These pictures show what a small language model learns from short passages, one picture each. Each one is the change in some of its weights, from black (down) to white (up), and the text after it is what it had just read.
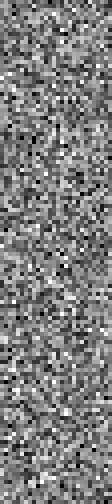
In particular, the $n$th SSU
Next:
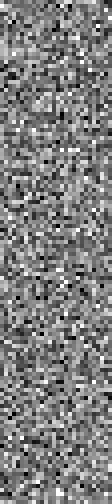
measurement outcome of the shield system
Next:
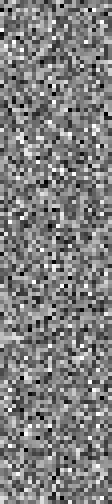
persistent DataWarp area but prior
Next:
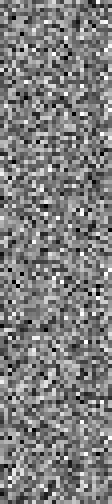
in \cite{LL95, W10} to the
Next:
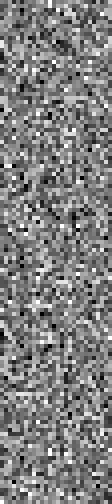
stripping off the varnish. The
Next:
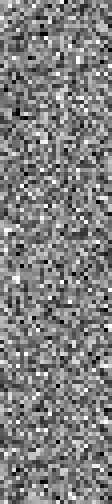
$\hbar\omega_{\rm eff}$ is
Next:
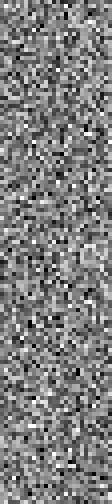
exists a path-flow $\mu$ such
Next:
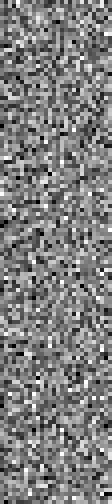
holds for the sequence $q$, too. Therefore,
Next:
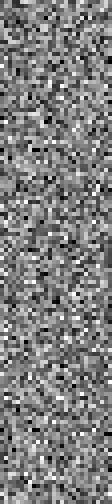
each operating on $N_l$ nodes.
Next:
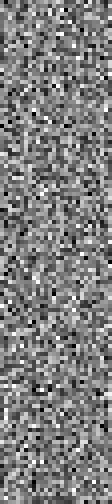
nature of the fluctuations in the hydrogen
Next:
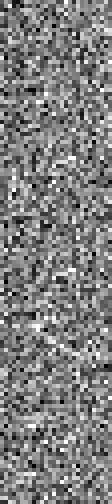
fields along a hypersurface singularity.
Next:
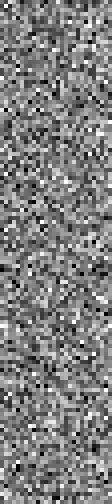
) \otimes_A T$ gives to $T$
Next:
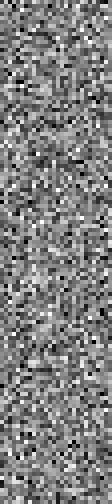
freely-flying motion primarily reduces
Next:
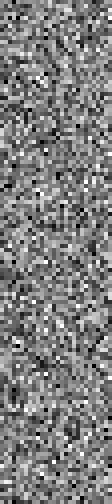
zero divisor. Thus if $\k$ is
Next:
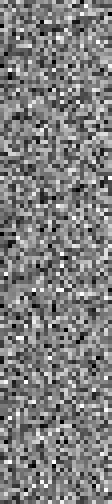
This implies that when $d_{21}=0$ and
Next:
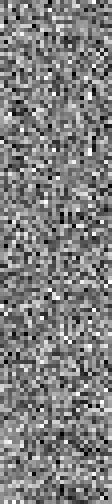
generalized $(h, q)$-Genocchi
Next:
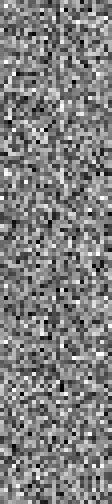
quotient manifold $G \times_\sQ
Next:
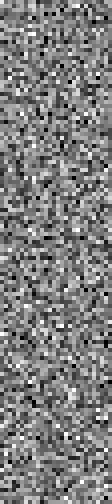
the cooling percentage of FBF
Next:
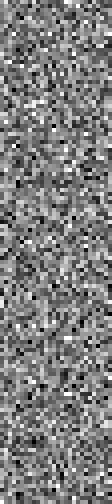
state information feedback and signalling mechanisms
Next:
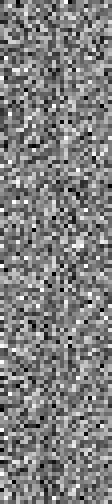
replacing the first three rows with the
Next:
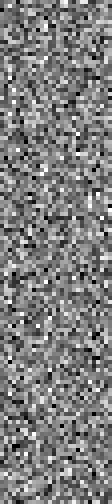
and thus the areas of the two regions cannot be
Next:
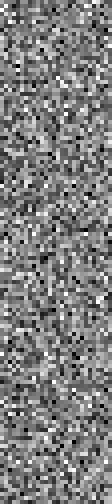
elements from End$W$ has to be defined
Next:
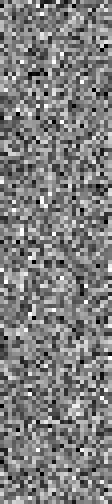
matrices of the form $$T_3 =
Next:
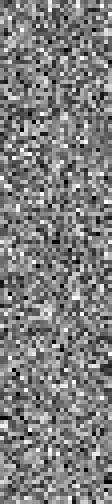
of integrals, and computer algebra systems, do not
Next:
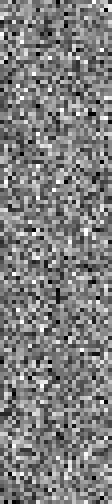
splits spin state $\left| 0
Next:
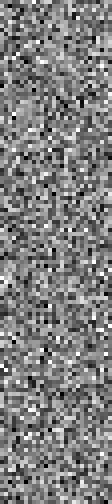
the one-field scalar-tensor case
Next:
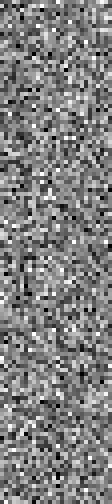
the dopant has more $d$ electrons than
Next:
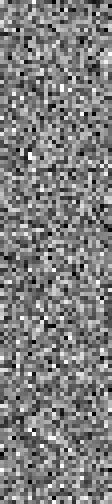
should also be typed with N-dash but with
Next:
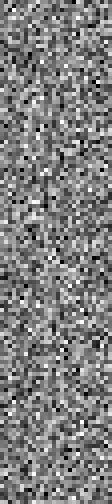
meromorphic function into this broader domain of
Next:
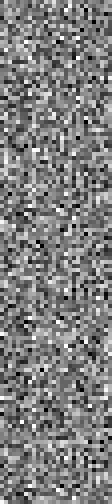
screening patterns depending on the value of
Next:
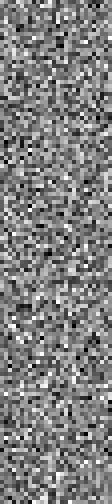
appeared in hep-th in 29th
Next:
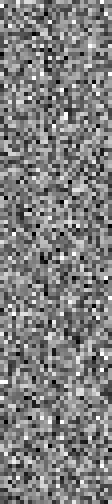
from the group catalogs of
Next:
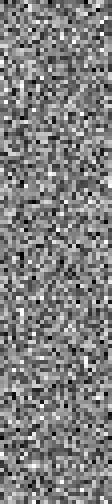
range of masses. The longer 30-min
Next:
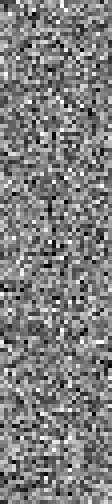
(in bulk diamond). We confirmed
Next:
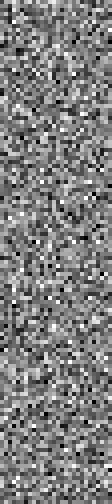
at a high level can be visualized from Figure 2
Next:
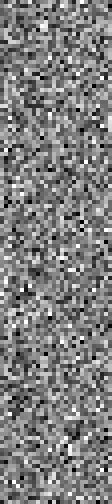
of the trajectory. This is more
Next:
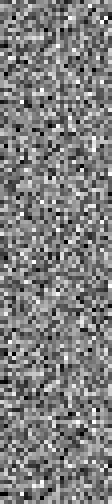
To prove this proposition, we introduce another viscosity
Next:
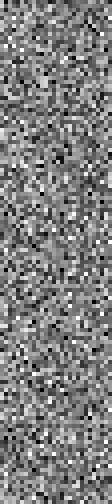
fixed during the evolution of the colony.
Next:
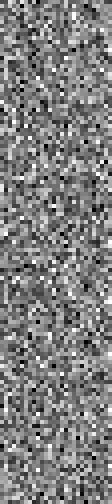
macroscopic Landau degeneracy in
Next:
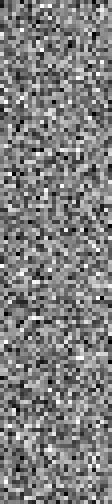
clocks, alongside the solar system constraints on
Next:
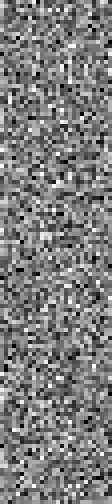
Normale Superiore and Istituto
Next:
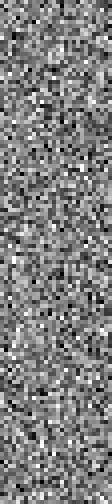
as a limiting cause [25]. The net
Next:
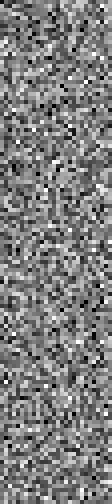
to top right x,y start of line label
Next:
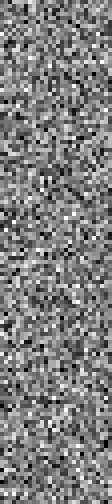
the Weyl nodes yields a linearised,
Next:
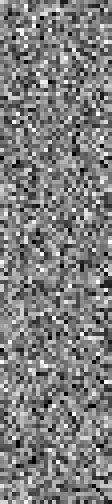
$h(t)$ as a function of 17
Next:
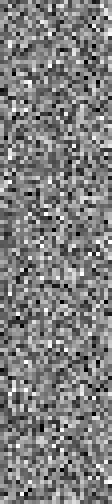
solutions''. In the end, we would like to prove
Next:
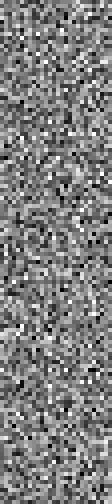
when the paper finally took form, he was
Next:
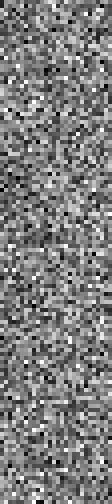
are no bounded positive solutions. \end{thm} The
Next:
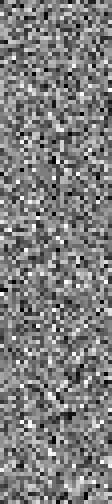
control by current and external fields. It also opens
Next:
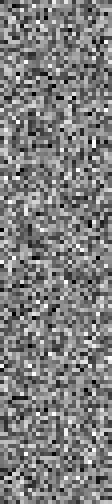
radiative transfer method is computationally expensive in
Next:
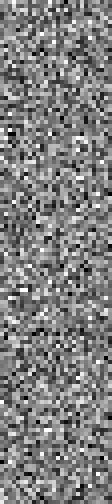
capable of creating economic or
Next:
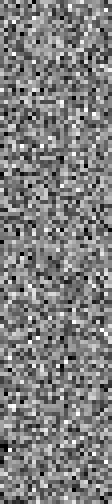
with the set of its affirmative solutions
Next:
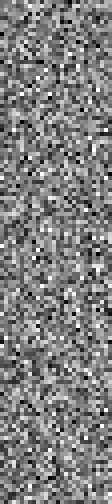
error in this scenario. A comparison of the estimation results
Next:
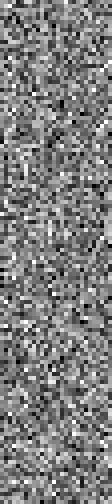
only a finite region of such an infinite scene. In
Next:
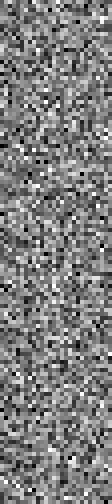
\mathcal P_1.$ The resolution of the following
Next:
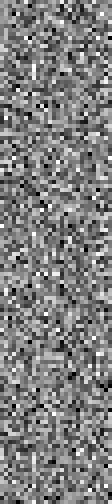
\begin{equation} S(B,A,\phi
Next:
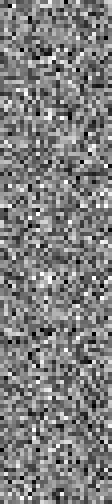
Fort, B., Mathez, G.,
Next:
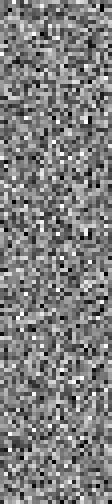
This means that the two crucial relations
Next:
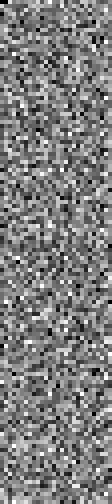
transform of) the locus corresponding to the panel in the
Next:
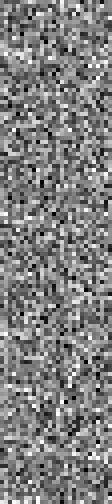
setwise preserves (the relevant part of) the
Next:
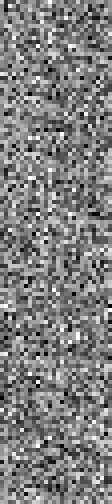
(main prediction)\\ & Mult. &
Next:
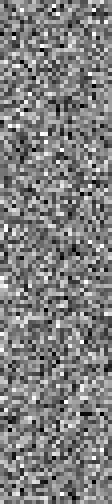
In future studies, we will use bosonic quantum
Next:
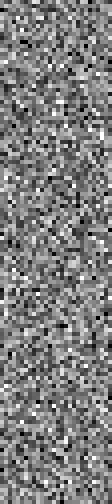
Furthermore, in specific sub-dimensions (such
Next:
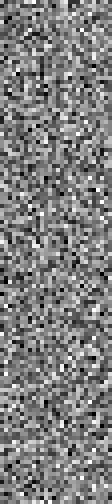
with the amplitude of surface excitations
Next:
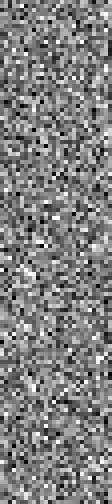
if \be \label{r-H0}
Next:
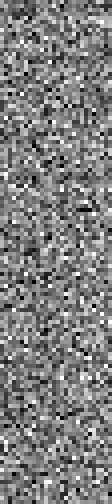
M_1\ra F^iX$ such that
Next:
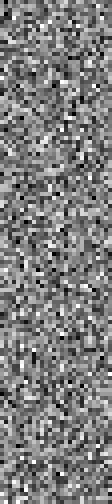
off star is understandable when using isochrones,
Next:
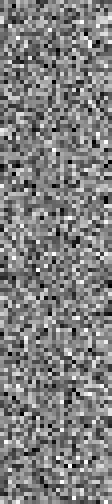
dependence and increasingly small scales are generated for the space
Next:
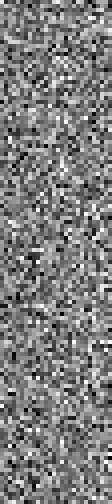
Gorenstein projective resolution. One could
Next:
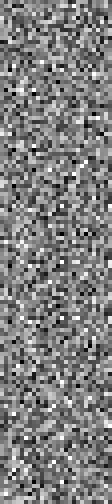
suggests passing electrons through a
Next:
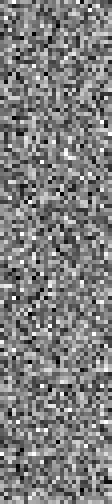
$\rho_i$, it vanishes independently of the
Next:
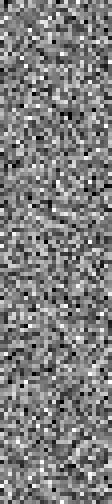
highlight how ICN, CCNx,
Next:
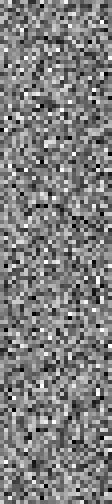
a selector $ Z : \ti\Om \to
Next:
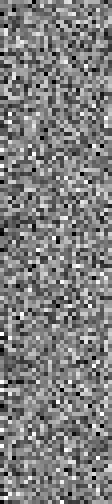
a basis of the vector space of the elliptic elements
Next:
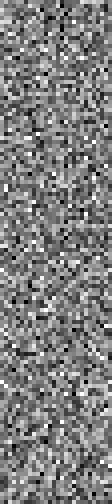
$J_\pm$ induce different orientations.
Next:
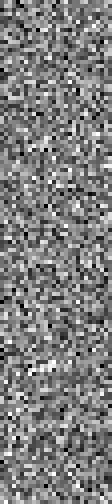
there exists a constant $\mu>0$ such that
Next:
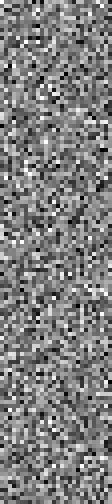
Sergey was awarded the Full
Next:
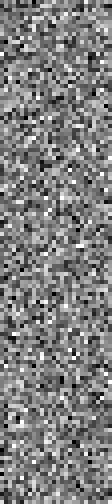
For a single vertex wire, we can express the
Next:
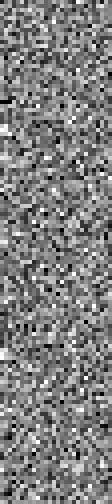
mean free path leads to broad similarity with observed
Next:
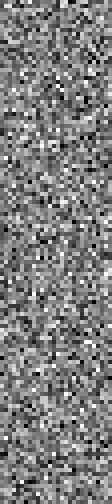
are the amplitude and position of the $k$-th
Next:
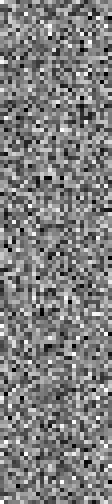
With the increasing popularity of social networks,
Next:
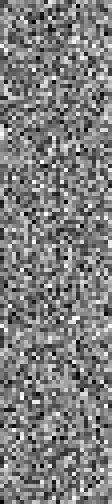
and other teams find and fix bugs in their
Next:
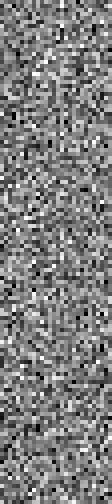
The rest of the paper is organized as
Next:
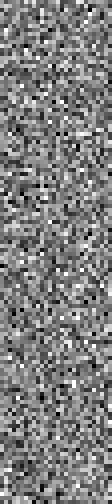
atoms is, which indicated that the strain
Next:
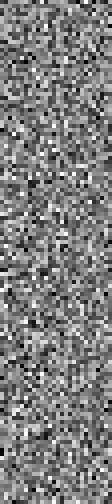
hope the present work could be a first step in that
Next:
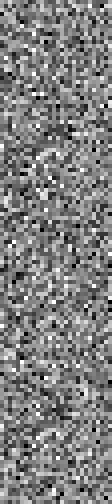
atmospheric pressure.
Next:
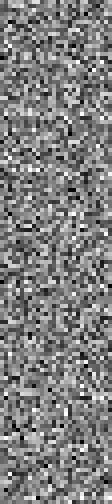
of the dip and spectral lineshape based on
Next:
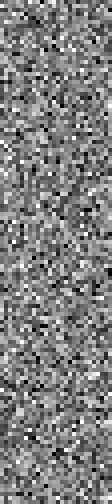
reduction \(\wt{Y}_0\) over
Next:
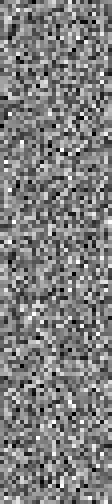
be present in the data, there are qualitative effects
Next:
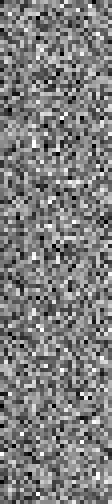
directly by comparing the Fourier coefficients of the
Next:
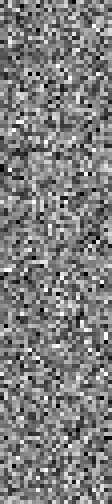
analysis. In the second category, we develop the classical
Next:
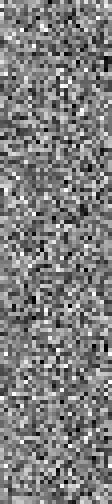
biases. We show substantial performance improvements in
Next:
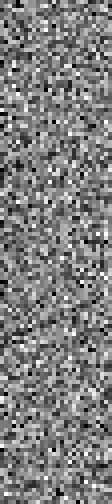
we want to determine the value of the largest
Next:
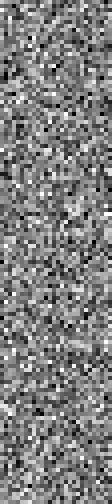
source for quantum communication. {\em Phys.
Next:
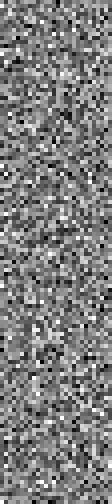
Moreover, the key of realizing the root category is
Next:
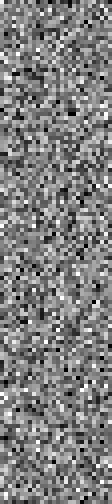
consider two toy models. In the first model, we
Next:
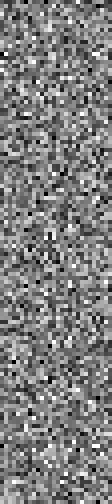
of a central system (with $% J=-5$),
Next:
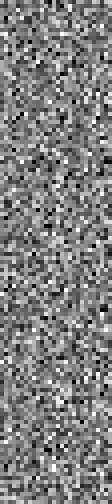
{Collaboration}\ \emph
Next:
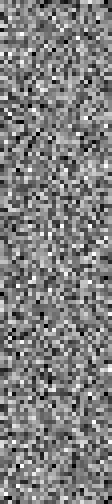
used to uniquely constrain the planet's rotation
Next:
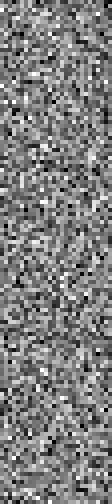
should be annexed to this cutting
